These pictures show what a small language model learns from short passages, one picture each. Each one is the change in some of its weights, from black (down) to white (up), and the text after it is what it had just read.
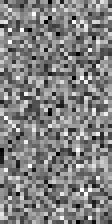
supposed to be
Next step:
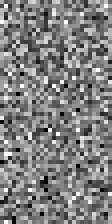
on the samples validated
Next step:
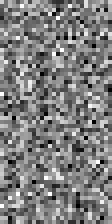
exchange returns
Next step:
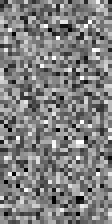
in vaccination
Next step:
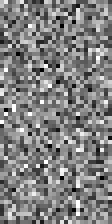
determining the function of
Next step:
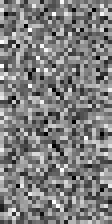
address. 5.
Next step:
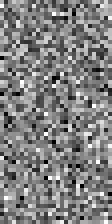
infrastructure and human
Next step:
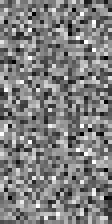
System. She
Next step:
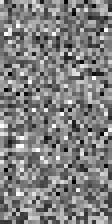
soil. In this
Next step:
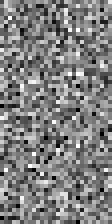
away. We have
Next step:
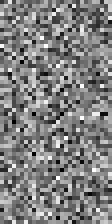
been important and relevant.
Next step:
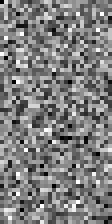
risk management (risk
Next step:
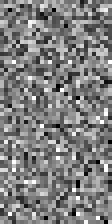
are not treated
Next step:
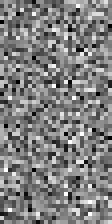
athlete to
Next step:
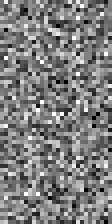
By cleverly
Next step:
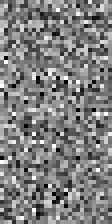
can be found in the
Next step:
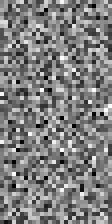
the student of this
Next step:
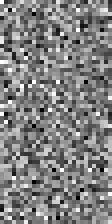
literature was carried out with
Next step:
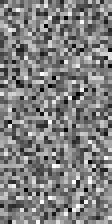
and intensive
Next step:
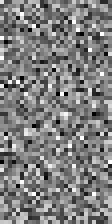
simulation $T_{\rm
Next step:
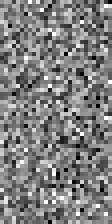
standard of preschool
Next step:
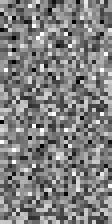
displacements reach
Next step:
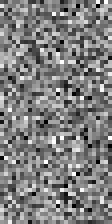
classified as infections
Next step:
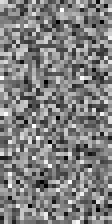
with known, randomly
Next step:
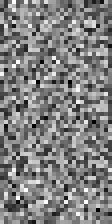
Large Plate
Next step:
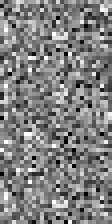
data from other classical
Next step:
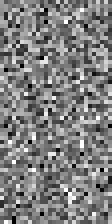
that the observed intensity decay
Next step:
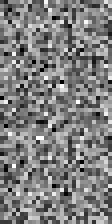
their utility, providing
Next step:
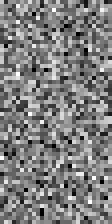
energy of a dynamical
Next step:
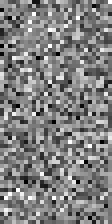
a band crosses the
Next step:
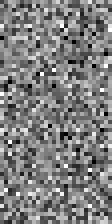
gear Source:
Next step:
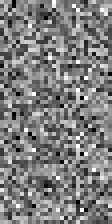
often dominates for
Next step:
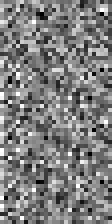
are further varied to
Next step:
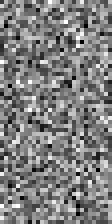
reactions which get
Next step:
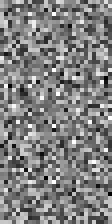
the early stages of
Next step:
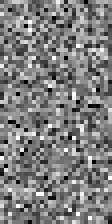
family life, even if
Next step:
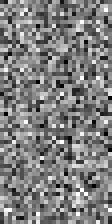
independent risk factor for
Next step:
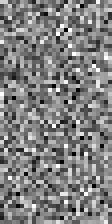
highlights to
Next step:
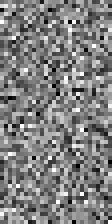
a value $\lambda$,
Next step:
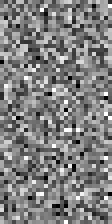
of each other,
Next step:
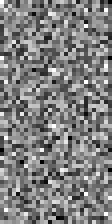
good agreement of the
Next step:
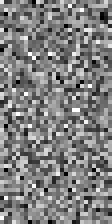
the LXe volume
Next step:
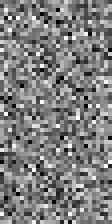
function of $d$,
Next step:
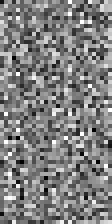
and process to produce
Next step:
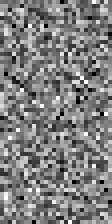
motivation for taking new
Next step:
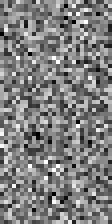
as Radiology
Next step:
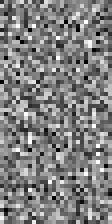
temperatures until the
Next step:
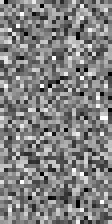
dense molecular gas
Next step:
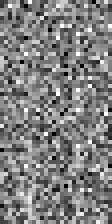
competencies and
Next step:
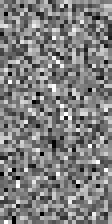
the ring processes.
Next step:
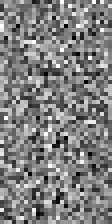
can not be considered as
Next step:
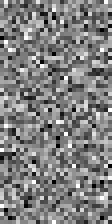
$\xi$ can be
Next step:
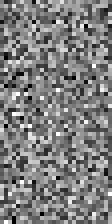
the SCAN method
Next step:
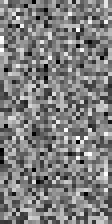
used to 206 determine
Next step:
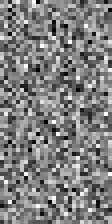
rank 2, even
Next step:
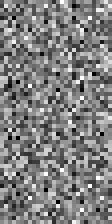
to that of their
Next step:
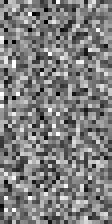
smaller number of fitted
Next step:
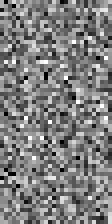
visualisation tools that give
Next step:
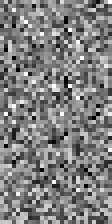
condensate is
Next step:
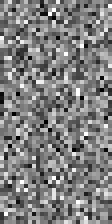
energy splitting,
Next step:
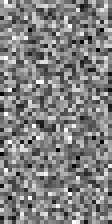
case, that is
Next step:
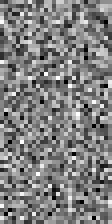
a cost metric and a
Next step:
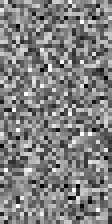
to the full applicant
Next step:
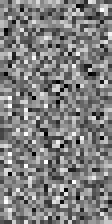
is chosen for the
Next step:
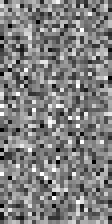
strengths showed that
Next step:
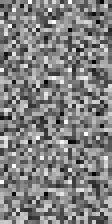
through a new proposed
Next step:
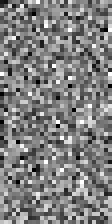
a malaria
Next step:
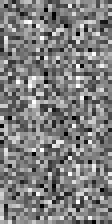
should not use the
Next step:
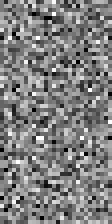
throughout the body,
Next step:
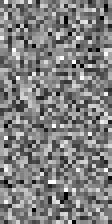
strike as per
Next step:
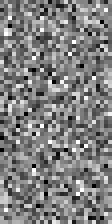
for ultracold
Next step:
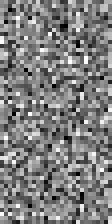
specific forms of
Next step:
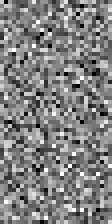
for diagnosing the
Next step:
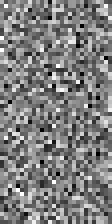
responsibility on the
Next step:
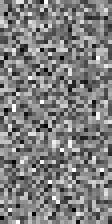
the properties of the
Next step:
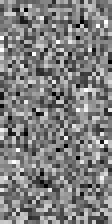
depends upon the
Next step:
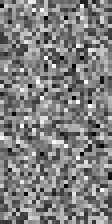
Basic principle
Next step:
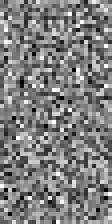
in image synthesis
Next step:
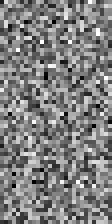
If the piston
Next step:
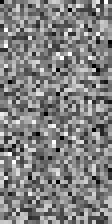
J/ψ indicated
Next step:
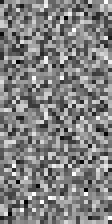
and the molecular
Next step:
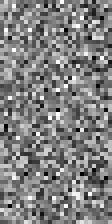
k_B T =
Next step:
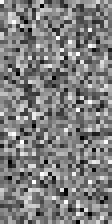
autonomy are essential
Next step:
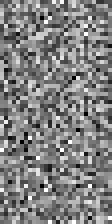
J Plant Sci*.
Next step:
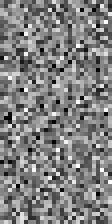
researcher, Future
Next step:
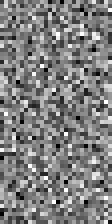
of $\ell$ and
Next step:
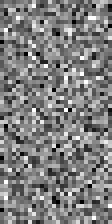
at $\ell_b
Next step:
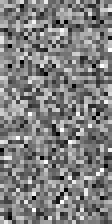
are the observationally
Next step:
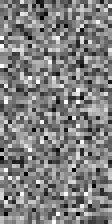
electrons propagating to
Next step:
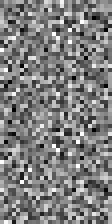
a method for the in
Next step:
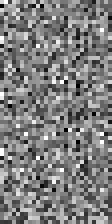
exotic valence
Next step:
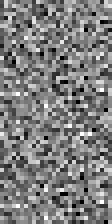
to inform strategies
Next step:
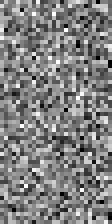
CMM indication
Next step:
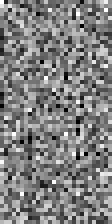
listed plants.
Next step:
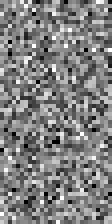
% The idea for
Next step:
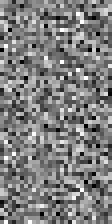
well for all the approaches
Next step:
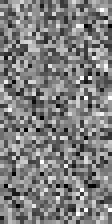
main indicators for
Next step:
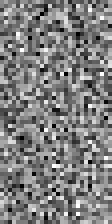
and quantum criticality.
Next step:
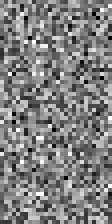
residual, and
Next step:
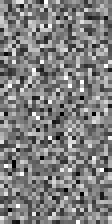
the parameters of which always
